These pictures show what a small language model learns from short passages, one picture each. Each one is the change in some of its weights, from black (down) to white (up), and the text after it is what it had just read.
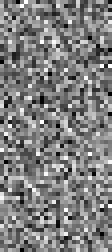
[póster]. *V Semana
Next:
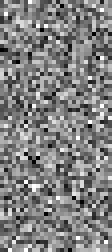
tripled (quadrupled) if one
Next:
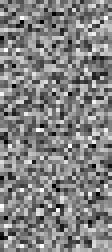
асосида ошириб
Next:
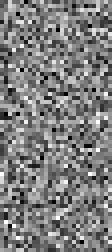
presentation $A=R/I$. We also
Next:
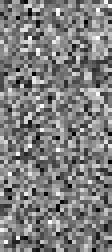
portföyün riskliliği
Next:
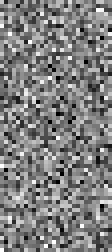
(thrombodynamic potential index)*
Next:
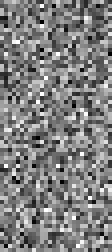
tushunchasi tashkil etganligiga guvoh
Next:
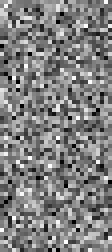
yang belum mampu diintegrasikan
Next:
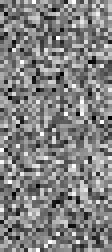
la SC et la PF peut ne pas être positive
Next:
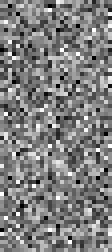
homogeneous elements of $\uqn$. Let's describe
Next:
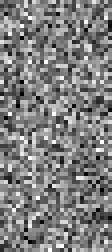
on $X$, or $f\in
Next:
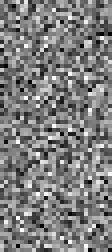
relative to the prior input and relative to the
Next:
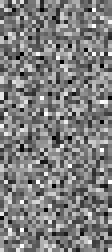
proof of Theorem E in \cite{lH},
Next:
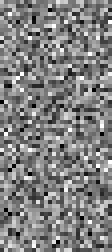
\notin I_q$ it follows that
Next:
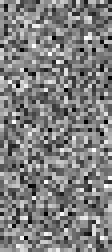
For each $i \in [d]$ define
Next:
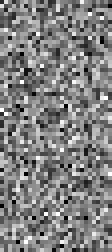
similar, la implementación en el sector
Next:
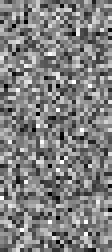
\text{cf }(\prod_{\alpha <
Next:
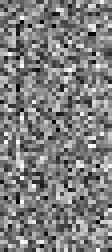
аудиторії задля формування
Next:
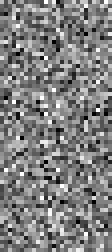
психическими (душевными),
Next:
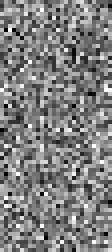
pedidos têm influência direta na
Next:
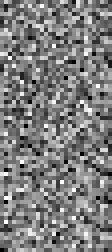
ha permitido convertirse en la
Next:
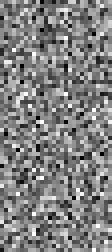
soit sous forme des bourses
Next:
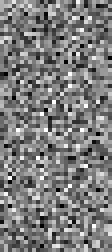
y estudiantes participen en las elecciones en
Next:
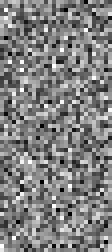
by comparing the coefficients on both sides of
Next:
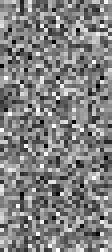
для висновку, що одним із
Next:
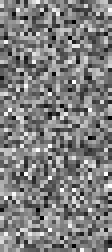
an AF groupoid, by constructing
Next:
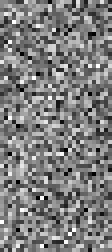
(дата обращения:
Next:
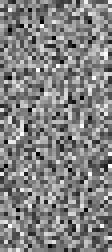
variable can be represented as a Poisson stochastic integral, which
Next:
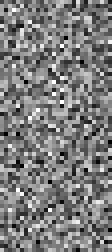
above the edge). The singular fibers of elliptic
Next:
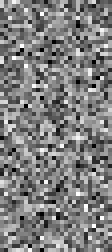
активизации феномена
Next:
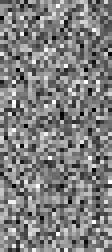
of the covid-19 modeling problem and
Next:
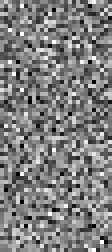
of a hyperplane section of the quadric
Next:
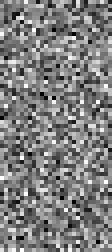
por sus características, necesita de una intervención
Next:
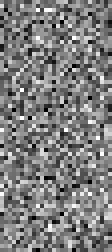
ma'naviy muhit ham bola
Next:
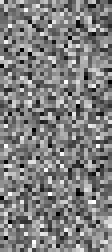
датчиков и вариометров
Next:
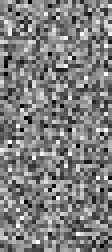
polarization of $X$. From here on,
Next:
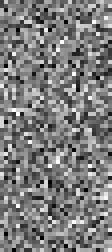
жамияти институтларининг
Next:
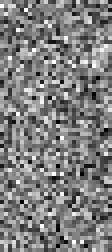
$R_{\theta }$ stands for the rotation
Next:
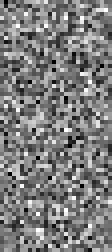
ambasade au apărut în secolul
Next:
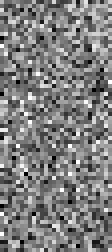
samaradorligi yetarli emasligi,
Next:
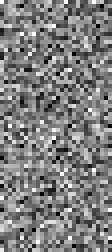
\includegraphics{} \caption{ Stopping
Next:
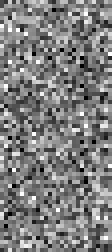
kesejahteraan ekonomi
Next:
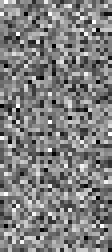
bu esa jigarining ekzogen
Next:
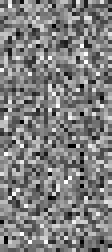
Criativas. H3: Dimensões
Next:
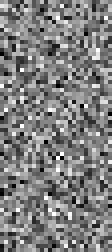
rzędami drzew w systemie
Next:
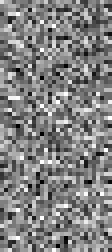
\end{enumerate} \end{remark}
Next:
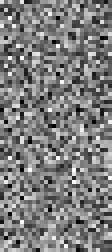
олиш, тузатиш ва
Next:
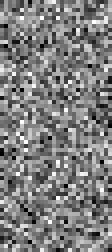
monomorphism $m : B \rightarrowtail
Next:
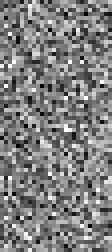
Jauss și al colegilor
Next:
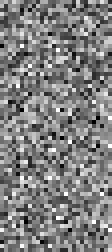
each set $\{v(g;i): g
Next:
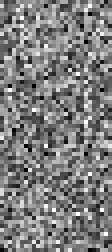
de aplicar o precedente,
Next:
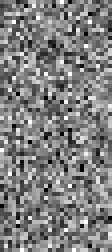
de l'ensemble des stages
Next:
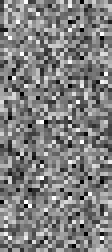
la Protección de Periodistas,
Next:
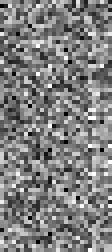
BILAN MIGRATSIYA
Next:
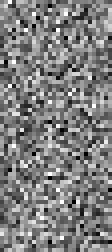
a]$ are far from unique. We mention two particular
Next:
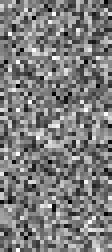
te ouvir. WhatsApp: 11
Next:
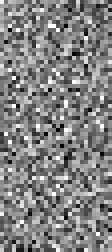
\right) \\&+\sigma\left(
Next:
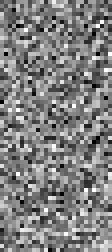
$X$ with relative interior \begin{eqnarray*}
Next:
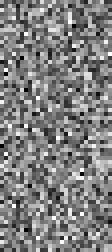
Koo BK, Kang J,
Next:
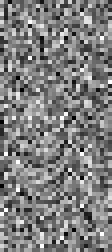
και πολιτιστική
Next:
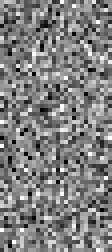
materiales que posean átomos de
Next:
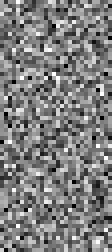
das sich die Klassen eintragen
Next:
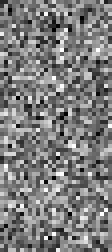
name of {\em fundamentality}.
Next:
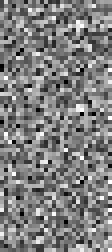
ресурс]. – Режим
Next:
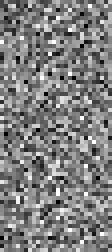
approximations to the action space. Still,
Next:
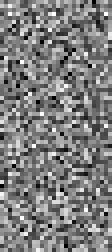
\emph{square} HODLR matrices.
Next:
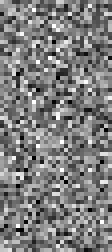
engineering. \end{document}
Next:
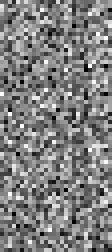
dor, o que determina maior
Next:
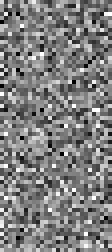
Berilgan rasm o‘zaro
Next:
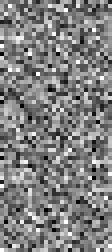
$i \not\in \sigma \}$. Let
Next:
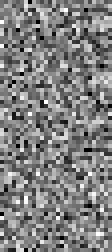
[M, N])$ with commutative subgroups it is
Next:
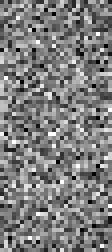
непосредственное влияние на
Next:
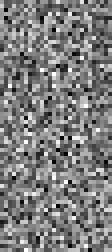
policy; in one special case of interest we derive
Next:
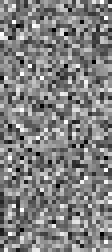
and techniques for analysing their statistical properties
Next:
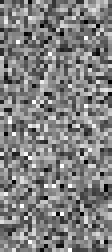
than or equal to 1, then $M$ is
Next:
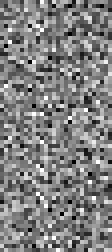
Internazionale Matematico
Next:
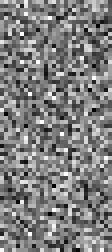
on the subspace generated by $e_i,
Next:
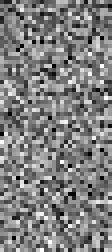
and regularity}\label{subsect:stability}
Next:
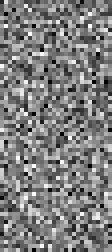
kommunikatsiya texnologiyalarni jadallik
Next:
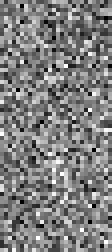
of order of convergence as in the SE-A
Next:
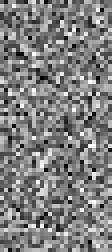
condition for the non-L\'evy process has
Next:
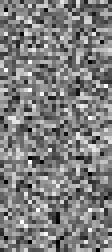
торговельної площі
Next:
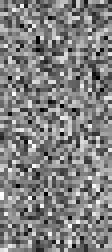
the least and the greatest eigenvalue of
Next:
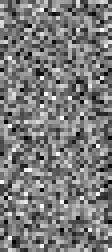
установки та орієнтації
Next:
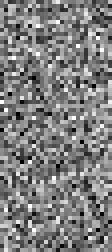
gap. Research methods. General scientific and
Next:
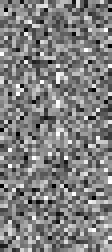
теста разного размера,
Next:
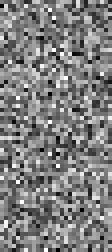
rationality, Nash implementation, Unicast
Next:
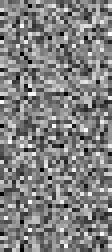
\subset\subset \Om$ and
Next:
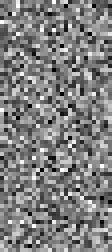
docente es un interventor y mediador de
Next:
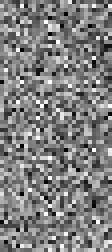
at the copula of $G$. We have
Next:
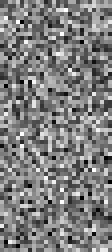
we can think of $\fh$ as a
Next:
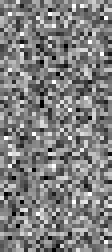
\noindent \textbf{Keywords}. #1}}
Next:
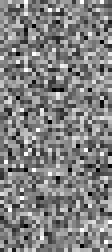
and local symmetries for this equation are given.
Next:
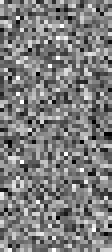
galerkin schemes. \newblock {\em Journal
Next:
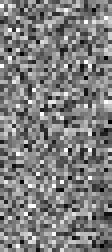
$X^{n+1}$ is strictly positive,
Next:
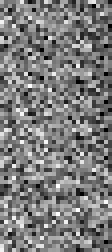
ёзиб олинган бўлиб
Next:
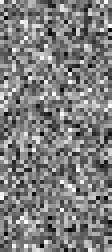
o‘zlashtirish darajasi 78
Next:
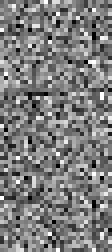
algebras and Fr\'echet operator
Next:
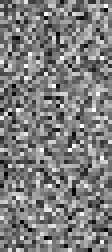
índice relativamente baixo
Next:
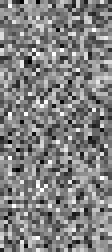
Câncer de Próstata (2019),
